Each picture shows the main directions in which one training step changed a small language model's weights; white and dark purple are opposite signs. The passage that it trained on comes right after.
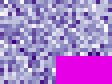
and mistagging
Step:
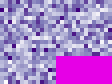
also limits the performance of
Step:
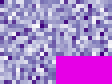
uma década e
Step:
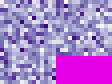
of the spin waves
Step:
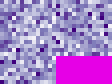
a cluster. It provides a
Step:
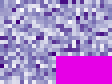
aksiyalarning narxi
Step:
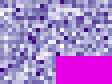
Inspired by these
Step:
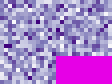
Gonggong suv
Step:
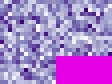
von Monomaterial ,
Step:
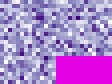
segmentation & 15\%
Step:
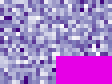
empirically we find that
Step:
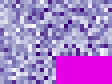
$T$ for the
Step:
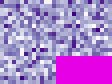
certain domains, citing
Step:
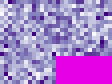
distances and a fit of
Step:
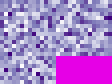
veta jurídica, la
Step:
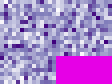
approach of the same problems using
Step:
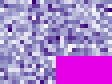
of the massive spinning particle
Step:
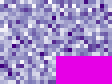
\acknowledgements We would
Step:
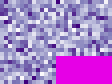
upper wing of the magnetic
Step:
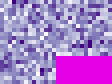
we used the fact that
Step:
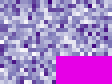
and $Z$-diagonal
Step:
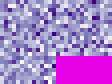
представляет собой
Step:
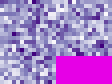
and transverse gluons by
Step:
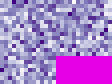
the standard prior used by the
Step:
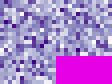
magnetic trap is either
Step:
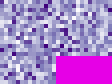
division rate is.
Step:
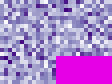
e me potere,
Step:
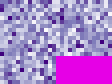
or even the first Red
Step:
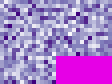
oluşları ve
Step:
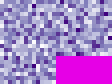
security awareness among
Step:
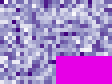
keltirilgan asarlar
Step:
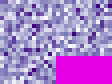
del mero cumplimiento
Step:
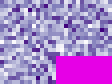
cognitive activity development in
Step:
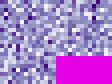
и способностей;
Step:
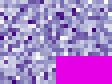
olan Romulus ve
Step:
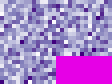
be realized in a
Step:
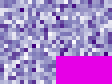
at lower energies such as
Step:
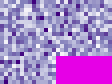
(b) ordering of
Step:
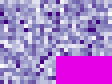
described by an electric form factor
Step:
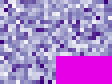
dan mendorong
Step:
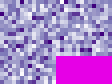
30 September
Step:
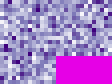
dan verifikasi yang
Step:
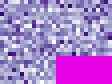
does not allow us to
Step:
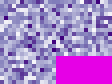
circuit have been targeted that
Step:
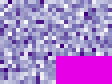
топлива -
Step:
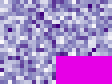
need to store the weight
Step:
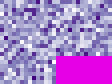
in several nuclei has been
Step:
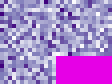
equations to explain apparent
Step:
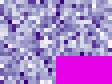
a strong cancellation between
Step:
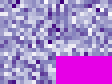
are mapped to the same
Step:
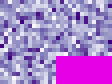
o Setor de
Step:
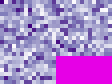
Technical Sciences,
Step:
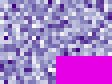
description of kinks at
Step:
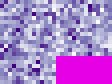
la reforma es aún
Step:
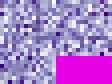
under nonlocal coupling exhibits
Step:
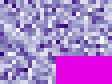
a) o direito é um
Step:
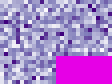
da UFSM,
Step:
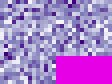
in CS theory, one
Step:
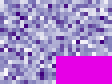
is only appropriate further
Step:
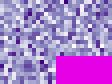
could see the effects of the
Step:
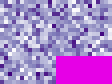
the $K$ dimensional measurement
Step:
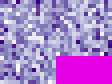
dacă persistă
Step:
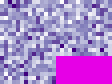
в сохранности
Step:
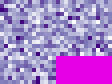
last two terms sum up to
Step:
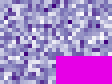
Axborot texnologiyalari
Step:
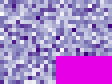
increments to simplify the
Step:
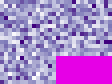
and $l_s$
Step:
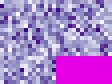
In our threat
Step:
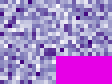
izlashdir. Ilmu
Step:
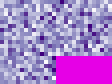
the neural Prox network
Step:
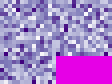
uchun ustuvor
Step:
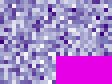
a few angstroms
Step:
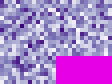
easily. The Green's function
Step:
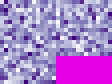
Bayes factor that solely
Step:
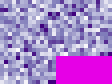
was supported in part by the
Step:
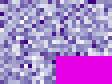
Kichwa*. Universidad
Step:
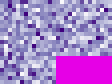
ishlatilgan: -
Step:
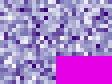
korporativ soliq
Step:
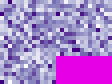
of NW formation and
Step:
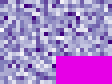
erkin fikr bildirish
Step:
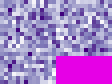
они хотят
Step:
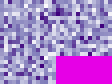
quantum measurement problem was recently
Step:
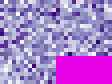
bo'lishi ham
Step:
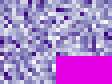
this ``clean exponential''
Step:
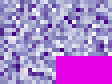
niobate. This
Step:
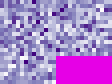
presence of conserved quantities,
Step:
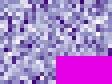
os analfabetos
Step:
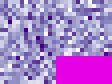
significativos nos indicadores
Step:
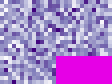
the baryon asymmetry
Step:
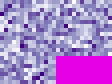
en la pantalla
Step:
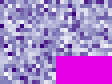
QE, and showing
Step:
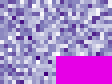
a exclusão abrange
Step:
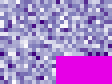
mismo tiempo que
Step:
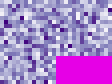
de emoções e
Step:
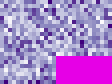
are expected to occur when the
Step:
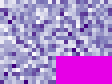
profile, ranging from light
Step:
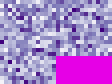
su remoción, en
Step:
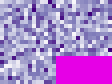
achieve inflation in
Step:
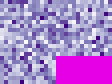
normalized, without loss of
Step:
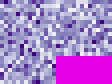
from this application, including
